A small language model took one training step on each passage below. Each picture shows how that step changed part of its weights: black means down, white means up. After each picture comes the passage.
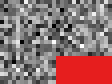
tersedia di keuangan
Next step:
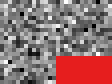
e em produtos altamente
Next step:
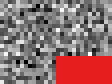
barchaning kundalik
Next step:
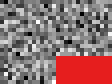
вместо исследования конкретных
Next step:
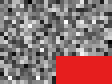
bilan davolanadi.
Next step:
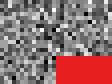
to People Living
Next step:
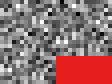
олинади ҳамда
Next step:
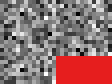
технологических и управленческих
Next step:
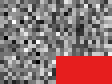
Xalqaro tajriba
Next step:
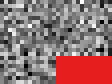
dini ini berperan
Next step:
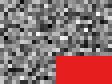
olma, limon,
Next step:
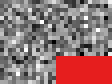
национальных парков в
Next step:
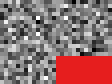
par de ciegos:
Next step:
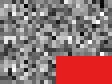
aniqlik va tezlik muhim
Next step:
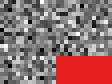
bisa digunakan sebagai
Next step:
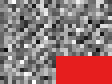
ajratib olish
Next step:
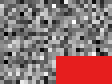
care eul liric
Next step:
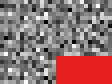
boshlang'ich sinf
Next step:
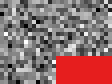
A városok
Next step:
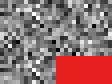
ilmiy izlanishlar olib
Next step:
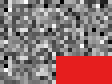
fikrlovchi shaxsni shakllantirish
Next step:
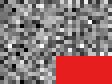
natijalar. Davr
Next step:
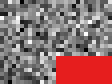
*Journal of the American
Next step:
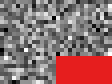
and methods Subjects
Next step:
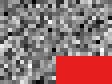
Strategy for the
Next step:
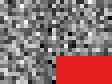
fachlichen Inputs
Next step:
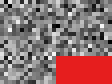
uma construção de educação e
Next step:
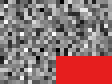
ambientais mediante as suas
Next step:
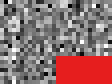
dados mostram que a
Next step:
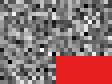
даного мотиву.
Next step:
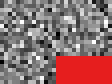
grupo A, existe una
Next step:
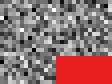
Science Boshlang'ich
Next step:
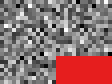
postopke, ki se
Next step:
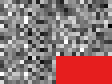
voor de datum van de
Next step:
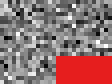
ausência de indicadores
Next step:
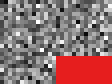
настоящее время
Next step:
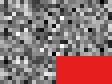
тармоқлари орқали
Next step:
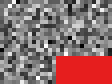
может быть трансформирована
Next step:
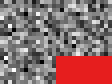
дослідженнях візуального
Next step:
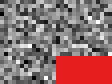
силы и экономическом
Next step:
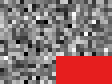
Hak Cipta serta
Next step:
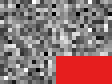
intendencia de facto
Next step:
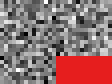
da discussão mostrou
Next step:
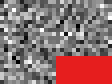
(Generative AI
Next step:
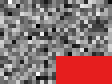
to Turkey related to
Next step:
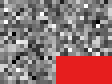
4.0 - Cambio
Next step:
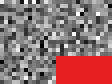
of Corruption,
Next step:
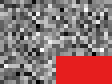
в этом смысле
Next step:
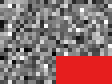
espacios urbanos con
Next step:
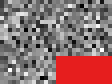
buku KIA,
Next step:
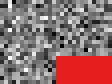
tan sólo un ejemplo,
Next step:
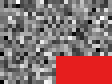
communication interculturelle
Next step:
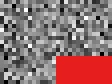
direitos fundamentais
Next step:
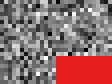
Metode mengajar dalam
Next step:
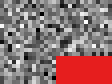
plasmó por
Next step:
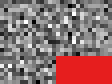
hosil bo`ldi,
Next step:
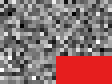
julgamento, o
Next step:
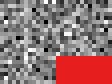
warum diese wichtig
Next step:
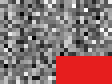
Грищенко //
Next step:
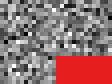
DSc, Prof.,
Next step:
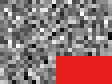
pode se surpreender ao
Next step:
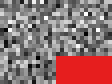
siempre la cultura de
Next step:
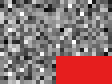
que los adelantos
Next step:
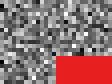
— К.: Знання,
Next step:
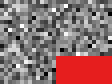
um ambiente escolar seguro
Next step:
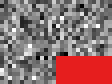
foydalanildi. Manashu
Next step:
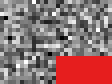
residente en áreas
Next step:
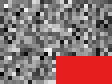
consonântico e esta
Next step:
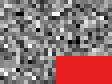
nutrientes extraídos
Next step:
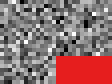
tem como missão
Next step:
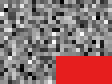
neural e cognitivo,
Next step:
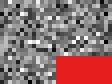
ve paylaşımcı bir
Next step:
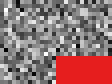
también habla del potencial de
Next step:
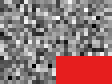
– masing titik pada
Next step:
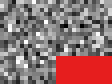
a enfrentar diversos
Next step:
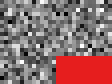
Mazkur termenlarni
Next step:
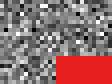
ёки шароит
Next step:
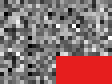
So sind wir sehr
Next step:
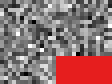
крайней мере, на
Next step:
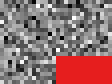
profissionais voltados a essa
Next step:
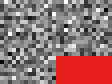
la mano y esta la
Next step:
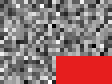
استفاده از دانش‌های
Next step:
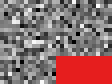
os docentes indicaram que
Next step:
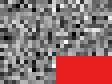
adalah** - a.
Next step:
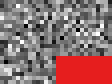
із введенням
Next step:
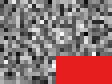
xizmatlari byudjet
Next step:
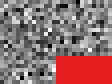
os países do Sul
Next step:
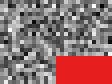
d'Arte moderna
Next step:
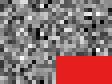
sonini ko'paytirish
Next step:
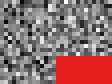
uneltelor agricole
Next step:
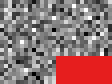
составили 87
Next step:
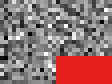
darajada oshirishga yetarli
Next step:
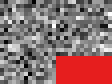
des intellectuels
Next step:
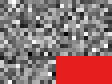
bo'lishi mumkin emas
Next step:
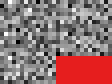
el pasado del territorio
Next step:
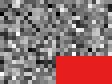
12. Про затвердження
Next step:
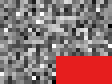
interaktiv doska;
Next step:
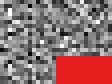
битимларни ҳуқуқий
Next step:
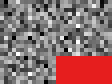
students' linguistic and
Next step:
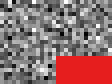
que los tiempos han
